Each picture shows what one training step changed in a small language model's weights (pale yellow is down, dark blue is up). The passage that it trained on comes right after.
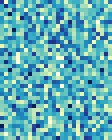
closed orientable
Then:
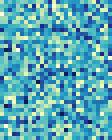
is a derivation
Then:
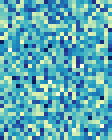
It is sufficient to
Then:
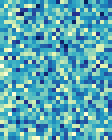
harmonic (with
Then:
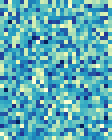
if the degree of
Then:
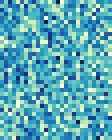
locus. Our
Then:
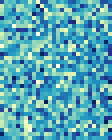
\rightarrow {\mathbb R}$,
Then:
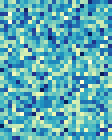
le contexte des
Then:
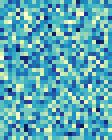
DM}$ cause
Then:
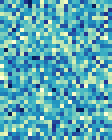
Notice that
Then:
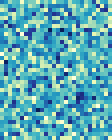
qui favorise la
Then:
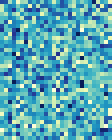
va intuitiv
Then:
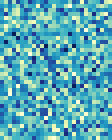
número de
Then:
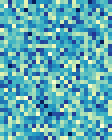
considered here
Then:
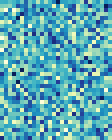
trabalho está
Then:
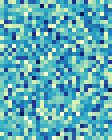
the agricultural
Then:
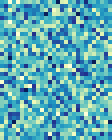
with $Ric \geq
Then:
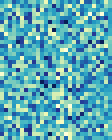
in polynomial time
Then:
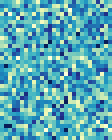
maintenance au
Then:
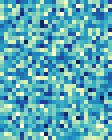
\[ \big[\alpha
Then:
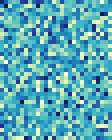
comunidad San
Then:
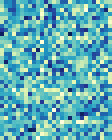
termes, plus
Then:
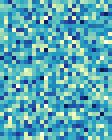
детей с
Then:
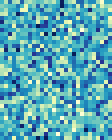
be a consequence
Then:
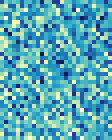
evaluation of
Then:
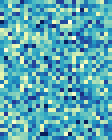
an embedded
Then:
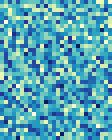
ambiental de
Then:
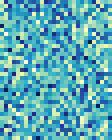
Autor. -
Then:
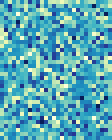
utilized to
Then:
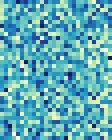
\item if $\la
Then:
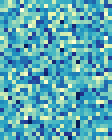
masses, thus
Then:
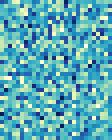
we will implicitly
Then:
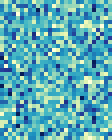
the coordinate points
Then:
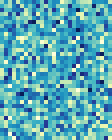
$\nummax =
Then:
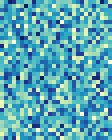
around. She
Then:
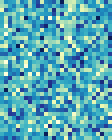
< \infty$. It
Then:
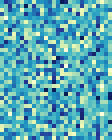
geometri dan
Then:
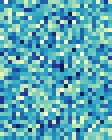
y eficaces para
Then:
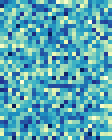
called the {\it
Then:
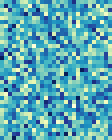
above results show that the set
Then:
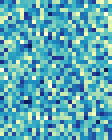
numbers, and the
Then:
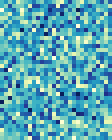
métodos de
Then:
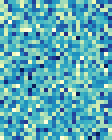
no hay mayor
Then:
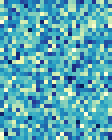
False epsilon =
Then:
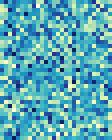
fact what became
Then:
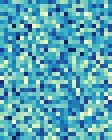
à codagem dos
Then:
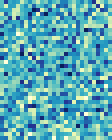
if and only if there exists
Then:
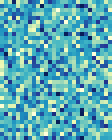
objetivo em
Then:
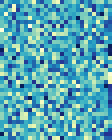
closely related to
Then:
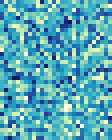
daß jene
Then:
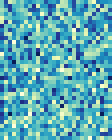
a line bundle on
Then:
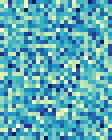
considered two
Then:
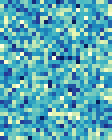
вывод о
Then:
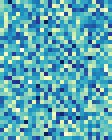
пути). В
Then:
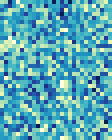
busca novas
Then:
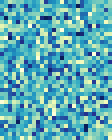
classical conjecture and
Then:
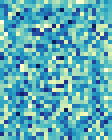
10 é *numerus
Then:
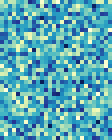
mild conditions
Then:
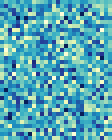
the 3 third
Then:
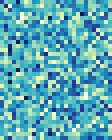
The result follows from Lemma
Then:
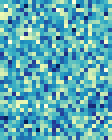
mod $p$. This
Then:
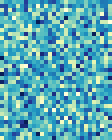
can ignore the
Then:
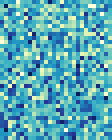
having discussed the
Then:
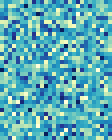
the thermal properties
